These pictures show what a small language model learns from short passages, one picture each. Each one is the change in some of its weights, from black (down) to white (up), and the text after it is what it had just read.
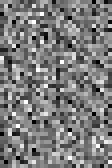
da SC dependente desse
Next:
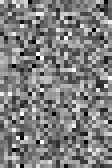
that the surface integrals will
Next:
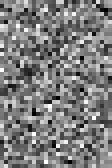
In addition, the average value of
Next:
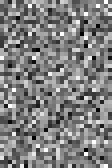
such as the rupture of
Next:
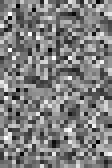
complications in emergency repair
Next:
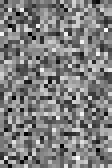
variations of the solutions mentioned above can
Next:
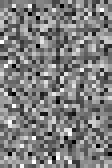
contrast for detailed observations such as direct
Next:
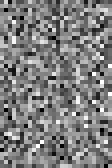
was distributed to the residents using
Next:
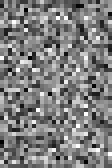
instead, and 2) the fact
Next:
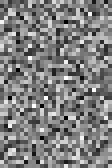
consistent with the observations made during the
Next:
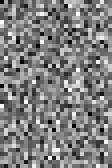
followed by Australia and
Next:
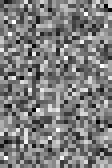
the third criterion for selection of
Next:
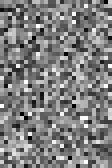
that require maintenance need to
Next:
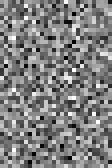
of up to five detectors,
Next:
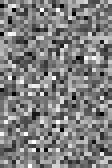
sobre a “Architectura e
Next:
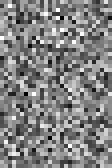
study tested three hypotheses in
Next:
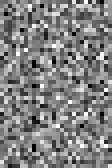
Строится в
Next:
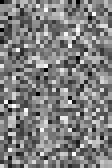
clauses may contain some elements
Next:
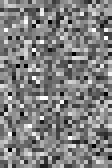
OF THE OLDEST
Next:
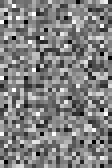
orqaga ketadi,
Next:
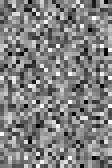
(LED) is coupled to
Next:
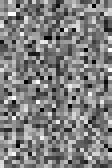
degree of dominance was determined according
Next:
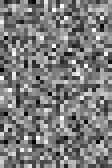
higher orders and apply it to
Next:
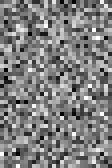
migration of peoples,
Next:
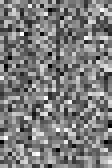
into the principle of compressive
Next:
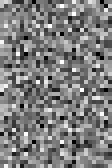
пайдо қилиб
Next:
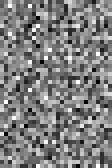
research has suggested that the choice of
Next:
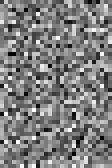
measured using single frequency continuous wave
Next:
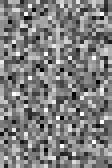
В настоящее
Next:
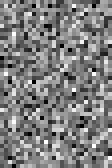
of cycles. In the present
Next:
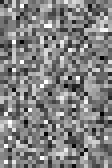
0.5$ parameter and lead
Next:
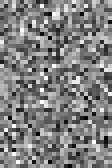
infinity. This can be
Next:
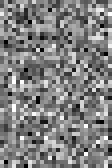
exact value of $\eta$ remaining
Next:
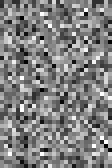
and the lower sideband for the
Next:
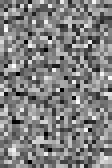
keV corresponds to a temperature of
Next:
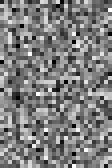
been higher if c_M had
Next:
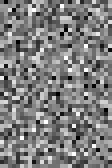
used to cure ring
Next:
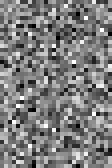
female. This research was conducted
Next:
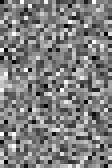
so one has to assume that field
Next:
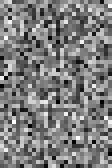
misleading results, and,
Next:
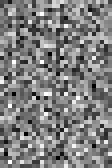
studies and for the exploration of
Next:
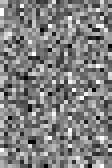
into active compounds ($p
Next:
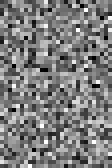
To identify this symmetry we need to
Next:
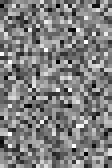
result of the procedure remain. The
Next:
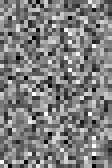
administered; with
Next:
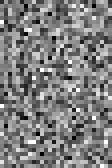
and led by electronic music
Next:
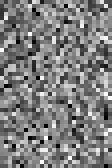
consistent with the empirical findings
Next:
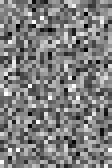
are produced. Furthermore, some seaweed
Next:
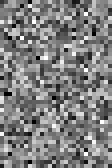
The importance of ixodes
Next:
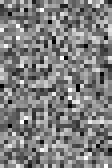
intuitively expected, because
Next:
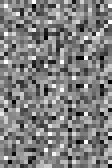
А. Бауман,
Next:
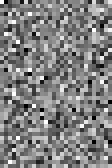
perfect, Smart
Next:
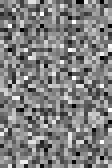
жив. Был
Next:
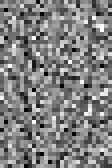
pre-supernova orbital velocity
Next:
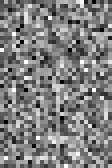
and others being traditional underground
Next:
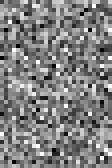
Legislation and
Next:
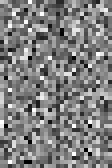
range of approximately $(39 -
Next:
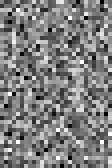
and (iii) participation in
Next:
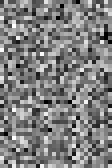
by low energy density due to lack
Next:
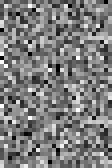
has been adopted to simulate the
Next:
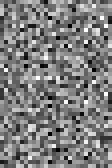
nº 38), hará que
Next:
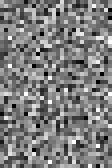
isso, investiga-se
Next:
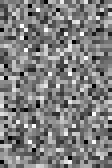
where $\boldsymbol{\Psi}$ is
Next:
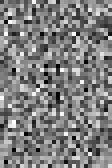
disk with rotational velocity of
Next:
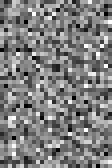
las expectativas de que
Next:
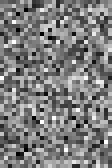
the orbit was suggested and developed
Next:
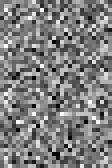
privi di documenti o
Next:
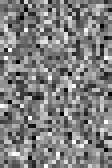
pixel is available for training the
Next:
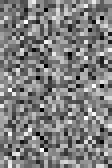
условий жизни
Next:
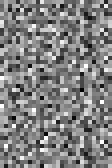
samaradorligi asoslab
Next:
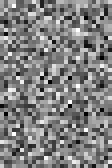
de ani și exista un
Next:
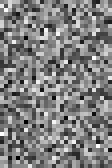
a very important measuring tool to
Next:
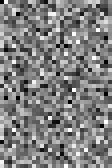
sources and potential ecological risk on
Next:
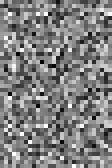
of a Ph.D. research
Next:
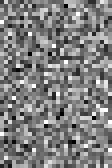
research is motivated by the
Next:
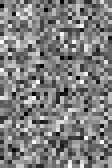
poetik ohanglar
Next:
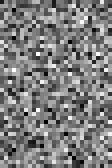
non-invariant regulator,
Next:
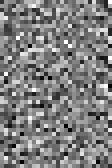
Pengembangan Sistem
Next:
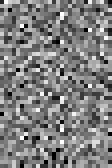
*Bussan Auto
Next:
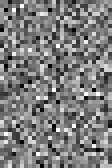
into the estimated values of K and
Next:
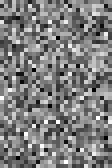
paths for the $\phi$
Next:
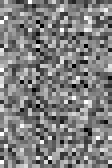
o'quvchining rivojlanish
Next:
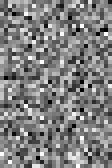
channel (between Cindy
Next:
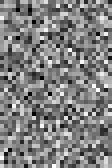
Marrakech Cadi
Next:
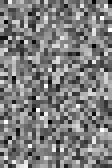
I recommend that future research consider
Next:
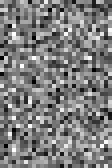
qui prend une réelle
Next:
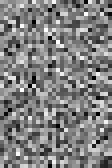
excitations \end{itemize}
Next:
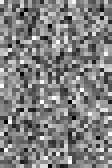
too labor intensive. Consider
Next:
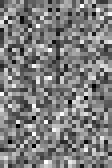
will explain the dynamics behind
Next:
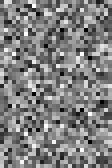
Kepala madrasah
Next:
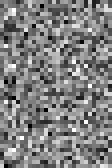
the primary papers were excluded
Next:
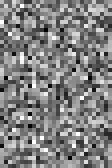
square lattice model. Based
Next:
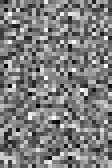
not instantaneous, the
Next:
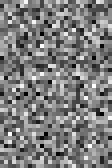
benefits, human comfort properties and
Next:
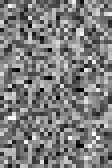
issue, municipalities, especially
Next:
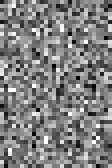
Société, dont
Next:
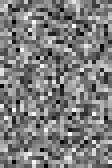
Here, RG and SF
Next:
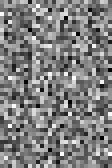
phase-shift dot in the
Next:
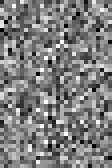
integration and then glue the other
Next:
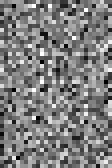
precisam trabalhar para se
